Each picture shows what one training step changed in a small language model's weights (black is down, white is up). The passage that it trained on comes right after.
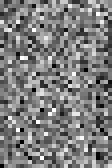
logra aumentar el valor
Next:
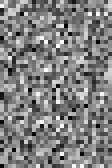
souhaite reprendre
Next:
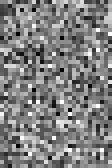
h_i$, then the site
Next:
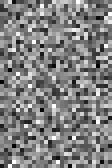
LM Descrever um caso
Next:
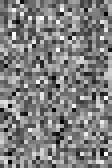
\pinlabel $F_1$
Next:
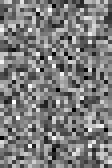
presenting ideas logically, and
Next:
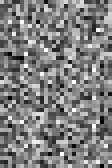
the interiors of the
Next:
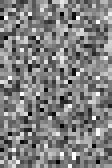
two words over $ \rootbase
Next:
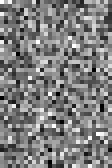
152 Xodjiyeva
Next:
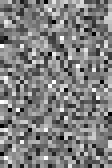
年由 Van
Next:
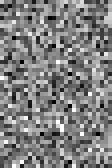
that $\eta$ is an isomorphism in
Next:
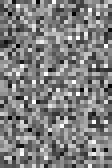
Patti. Sparking
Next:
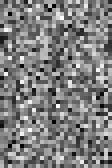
de gestão da informação da
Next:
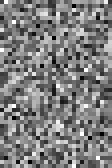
$a$ is omitted in
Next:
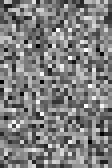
efeito, a caracterização do
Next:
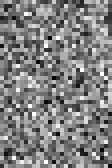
las páginas del
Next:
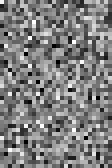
0$. We can consider as local parameters
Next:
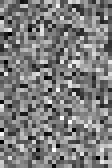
siyosati samaradorligini
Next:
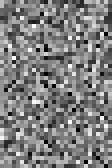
and Sachs on the
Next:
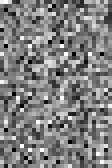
pautou em não mais
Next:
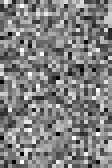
e habilidades junto a
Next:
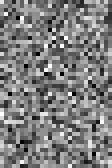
The former was derived by starting from
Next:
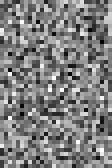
the only problematic points for a
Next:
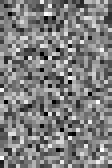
if and only if the Rees algebras
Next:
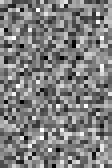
subcomplex. We have the corresponding
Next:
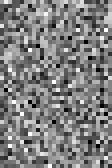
líquida e de incremento
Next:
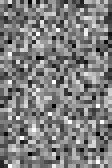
Унда жамиятда
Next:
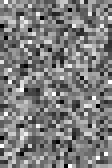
für Strafrecht,
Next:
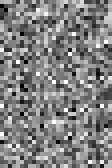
façon virtuelle dans un
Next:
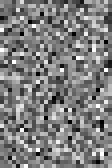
and $\rho_N \asymp
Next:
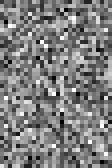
\eqref{D10} yields
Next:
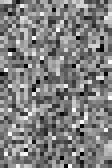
börülce (*Vigna
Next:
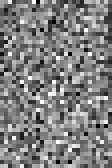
klasqa baradı.
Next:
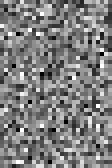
presentation of the paper.\\ The authors
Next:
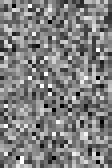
matrix structural computations. The resulting
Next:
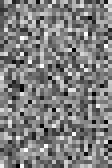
M. Family quality of
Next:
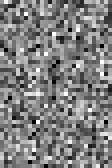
pensamento, nos termos de
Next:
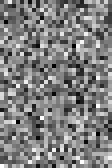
за кордоном.
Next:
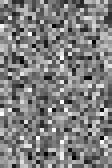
of the 1D manifold of the fixed
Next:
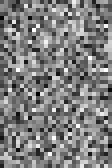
untreated critically ill
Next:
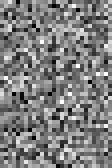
HbsAg aniqlanadi.
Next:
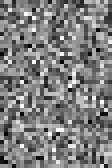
integral. Thus, the scenario
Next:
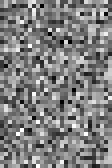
\emph{cover}. Given a
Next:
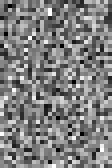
define $G'$ as the graph obtained
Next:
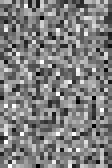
Означена обставина
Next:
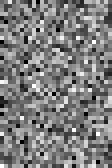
самого человека
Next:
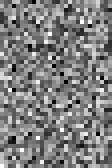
for operators $A$ with coefficients in
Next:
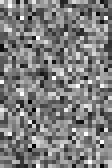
metallic glass alloy
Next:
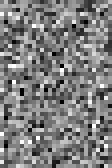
of the value of \(\varepsilon\).
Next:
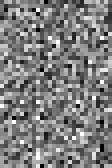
compared with $s$, the function
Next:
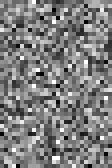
We will frequently refer to the
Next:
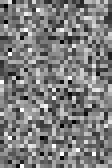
pananaliksik at iba
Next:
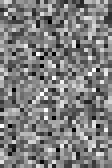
البحثية تسليط
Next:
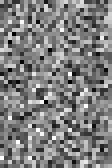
the unique entropy solution (defined by
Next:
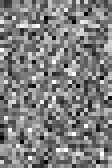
$G$ there exists a
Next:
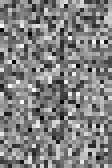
we develop. \end{abstract}
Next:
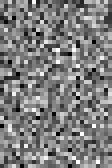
визначенню» [6].
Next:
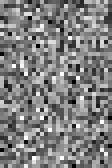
holds \begin{align*}
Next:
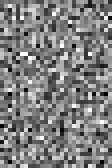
{\bibinfo {journal}
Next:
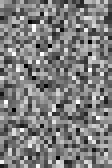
and some recent work of both positive and
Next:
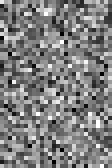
parere, di entrare tra
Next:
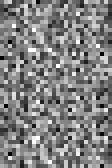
climático: las
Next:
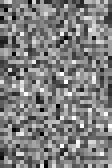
organik psixosomatik
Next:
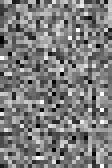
Mereka telah menjadi alat
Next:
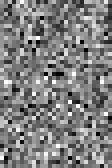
Appendix. It follows that (see
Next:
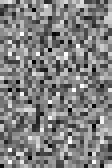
rewrite the Hawking
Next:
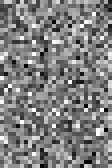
your play of DITZ at
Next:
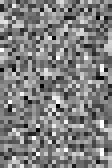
$b\ge 0 $ and
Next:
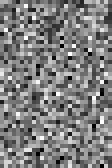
to embed in the quotient ${\bf
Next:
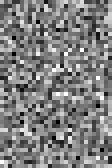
the cluster $p$
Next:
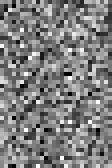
closed Reeb orbits with periods
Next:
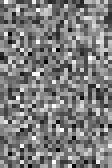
perfil de funcionalidade e
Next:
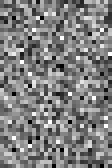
олиш ва таҳлил
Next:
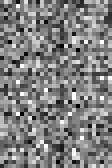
Algorithm~\ref{alg: full
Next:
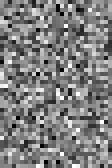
cube $\zone^n$,
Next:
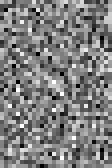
two-dimensional minimal tubes}
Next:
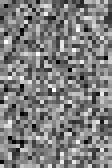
as the maximal possible rank of the elementary
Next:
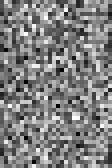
na sala de aula.
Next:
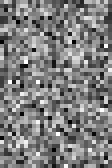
foram realizadas nos meses de
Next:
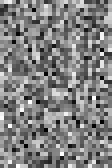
replication, in this paper we have
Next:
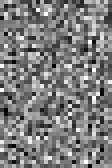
known to the leading order in
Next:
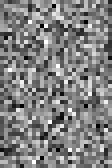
indicii pentru folosirea
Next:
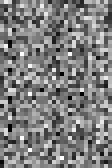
entre as condições sociais da
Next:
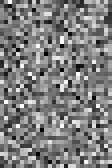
kommunikativ» ta'lim
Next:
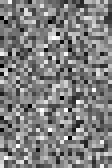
bilan ta'minlanayotgan
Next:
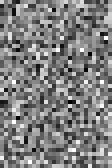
a posterior pdf that is
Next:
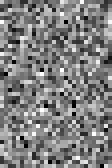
$M_{\Pi}$ of rank
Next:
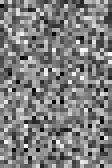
certain coefficients calculated in terms of the
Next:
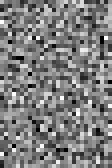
$L^2$ error of the
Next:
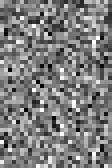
and the homogenized one.
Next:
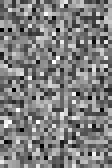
desired. \end{proof}
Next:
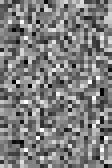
the slopes of the
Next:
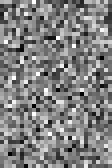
compreender as prováveis
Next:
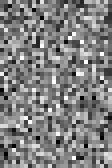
разработанный Б.
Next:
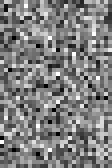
requer a acessibilidade e
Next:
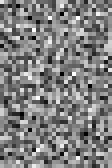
striking feature of
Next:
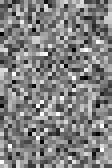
the domain $\Omega$ Theorem
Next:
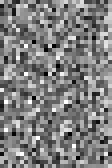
a disjoint union of finitely many copies
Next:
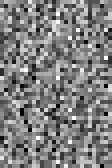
MPa is applied in order to
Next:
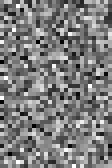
tayyor shaxs sifatida
